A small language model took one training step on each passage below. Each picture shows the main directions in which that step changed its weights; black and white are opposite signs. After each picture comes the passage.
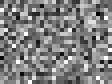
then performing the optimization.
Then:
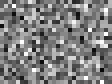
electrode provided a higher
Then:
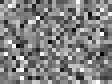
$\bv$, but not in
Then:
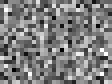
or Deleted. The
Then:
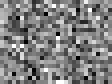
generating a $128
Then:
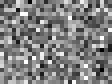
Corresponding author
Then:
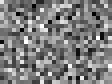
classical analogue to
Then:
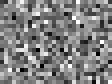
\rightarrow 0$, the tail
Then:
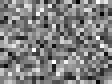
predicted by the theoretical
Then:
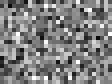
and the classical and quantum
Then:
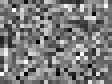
neutrino masses
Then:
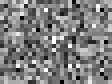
number. Thus, in order
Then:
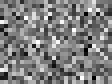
significant renoprotective
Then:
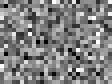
BSR between 140 to
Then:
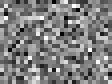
the proposed approach shows a good
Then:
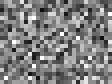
of the hyperplane.
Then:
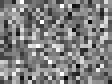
policies, our method consistently
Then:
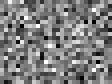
\right\} \nonumber \\
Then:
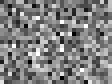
some has said, but
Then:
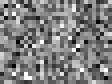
in PSO, then it
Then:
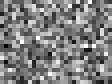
if the noise correlations are
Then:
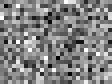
case of indentation it may
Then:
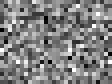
for the same cluster as
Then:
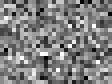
and it used to be a
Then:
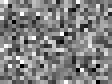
for irreducible,
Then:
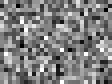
similar structures, both local and
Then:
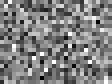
areas of application of the
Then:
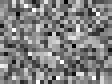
possibilities for the
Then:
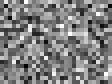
with water that initially is
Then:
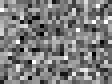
- 2D ECHO
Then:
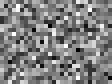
for the ground state in an
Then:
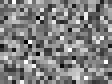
reduced. In Fig.~2
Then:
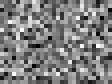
rainy season
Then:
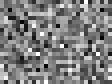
send messages.
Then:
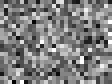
the Galactic center
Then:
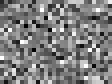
the cube of the
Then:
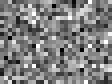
hemoptysis and
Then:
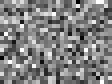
in the **education**
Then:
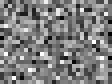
can be applied for other
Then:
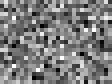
resolutions by a vote
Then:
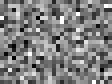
seeks to foster
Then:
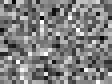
option that could help
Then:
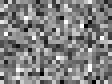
changes from cos to
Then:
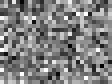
to compute the number density
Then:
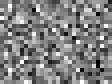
Siddha but also in
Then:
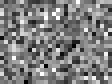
distributions reflecting the
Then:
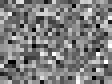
above 0.3~PeV
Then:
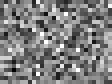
after shave lotion. In
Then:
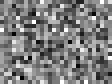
rings of integers in
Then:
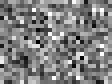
temperature stratification in the
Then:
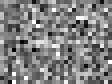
deeper into the cluster
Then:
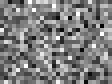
equivalent to%
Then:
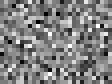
person who always
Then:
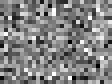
were also compared. Topics
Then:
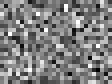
the inter-ensemble
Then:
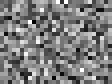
a speed of 15
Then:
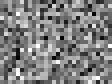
makes the SPH
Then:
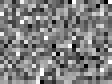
30 MPa, the
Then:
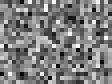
performance measurements, internet
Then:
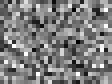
but in case of color and
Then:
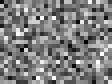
code The goal of
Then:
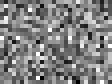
to be avoided for
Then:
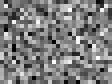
rate into the inlet
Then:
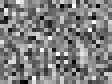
a combination of teaching
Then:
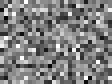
alloy which is prepared
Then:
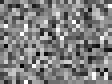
cryptography or
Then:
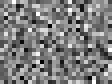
thickness ($\theta$)
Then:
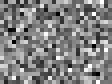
The chemical and physical
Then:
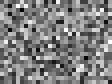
evidence of this spin
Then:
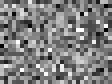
automaton is
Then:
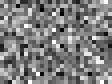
a strong chiral optical
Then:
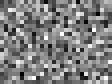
Essential Variables
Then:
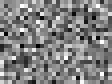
determine the nature of the
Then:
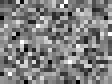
of the innovative
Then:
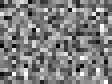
significance *p < 10%
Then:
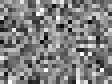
this method, only the required
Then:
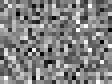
- Website and
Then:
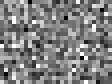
situation remains the
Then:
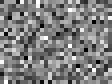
of creativity was
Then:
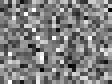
for sc saturated
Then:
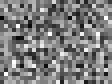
sieve accesses
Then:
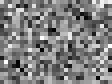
in midrapidity
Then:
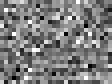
study reveal a notable
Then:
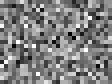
not reflect actual
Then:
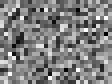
de Junes 07
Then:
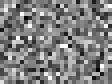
that innovations such as
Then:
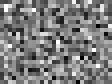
role in the economic
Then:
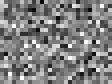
on protection against
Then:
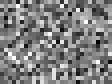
of the state under consideration,
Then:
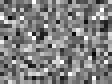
In particular, the seismic
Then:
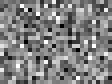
on different work metals. For
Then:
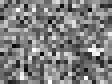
decrease in blood
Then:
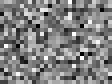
musical events, is
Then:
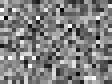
the generalizability of the scale
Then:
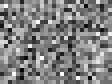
is print quality with
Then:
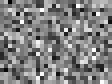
campaign of
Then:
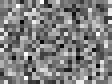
off-diagonal terms of
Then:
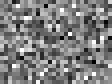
Consider for instance the
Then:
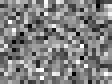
wind components might even
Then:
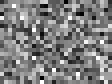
may also be present on other
